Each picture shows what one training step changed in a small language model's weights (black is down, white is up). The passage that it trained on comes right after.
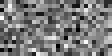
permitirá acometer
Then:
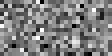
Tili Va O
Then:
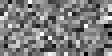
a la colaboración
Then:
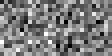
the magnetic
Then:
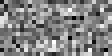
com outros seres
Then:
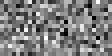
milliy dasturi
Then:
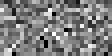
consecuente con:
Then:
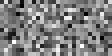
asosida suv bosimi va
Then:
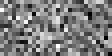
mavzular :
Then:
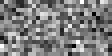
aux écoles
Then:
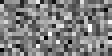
и риски, а
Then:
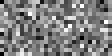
на которые другие не
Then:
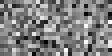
Archéologie On
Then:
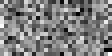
va multimedia
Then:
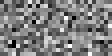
cinsiyet değişkenine
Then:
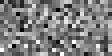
effective interaction among
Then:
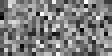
a tuturor
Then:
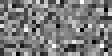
Doro birinchi
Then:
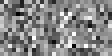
kabi savollar
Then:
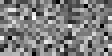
qurilish sohasi
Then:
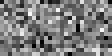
так как данные
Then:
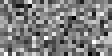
katılan sınıf
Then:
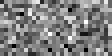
не как человеческая
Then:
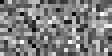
нимало не
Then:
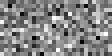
eki almış son
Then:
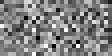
muloqot jarayonida
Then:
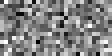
qismlaridan biri
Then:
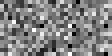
de la Escuela
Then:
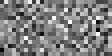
birligi bo'lgan
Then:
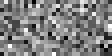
o‘zlashtirish orqali
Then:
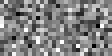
va ruhiy
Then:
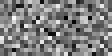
terutama untuk
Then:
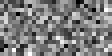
mostra os desenhos
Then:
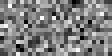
des Données
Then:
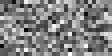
mesmo. Essa pesquisa
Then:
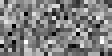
de déterminer
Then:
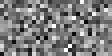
la integración de las
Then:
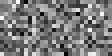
primer reconocimiento por
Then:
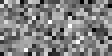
певний рівень
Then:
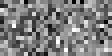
fragmentado em
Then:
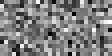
и структурирования
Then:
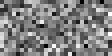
em velocidade
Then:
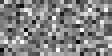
qiluvchi organlarning
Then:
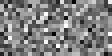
est pertinent de
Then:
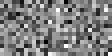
son un invento del
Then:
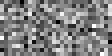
الفكري، و
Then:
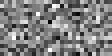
esa o‘tirgan
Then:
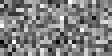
todos los niveles
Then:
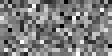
about the role of
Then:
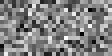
Weber, aan
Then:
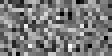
proceso de intervención,
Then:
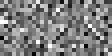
of Economic Sciences, Professor
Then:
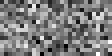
garanties et
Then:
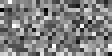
cambio cultural para todas las
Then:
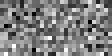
perioadă de
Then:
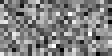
ва олинган
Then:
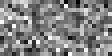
presentadas todas en el
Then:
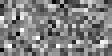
como infraestructura
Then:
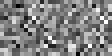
kegiatan sebagai bahan
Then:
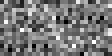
quality information services
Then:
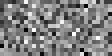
da revisão de literatura,
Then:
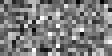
même bord, il
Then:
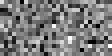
Comparación entre los
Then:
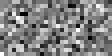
und Ausdauer
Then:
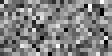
ao processo investigativo e
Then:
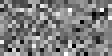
las relaciones entre amos
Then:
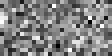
secara fisik,
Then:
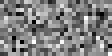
estudantes que podem ser
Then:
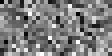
moliyaviy ahvoriga,
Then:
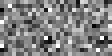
integradas à tecnologia
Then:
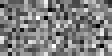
de marzo a
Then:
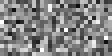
har bir millat
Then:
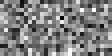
кислоти в
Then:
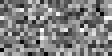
impacto da suplementação
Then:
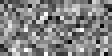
estando diretamente
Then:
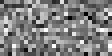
do laboratório é
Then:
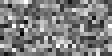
land en de
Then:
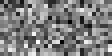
assegurar a
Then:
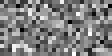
ανακαλούν στη
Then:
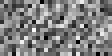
diárias como se
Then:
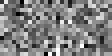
uchun korxonalar va
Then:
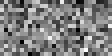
AND RELIABLE
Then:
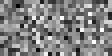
lebih fokus,
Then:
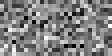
De mentale
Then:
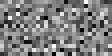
a programról.
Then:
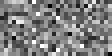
bu mexanika,
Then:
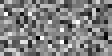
Черты лица
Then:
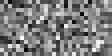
agricoles ou
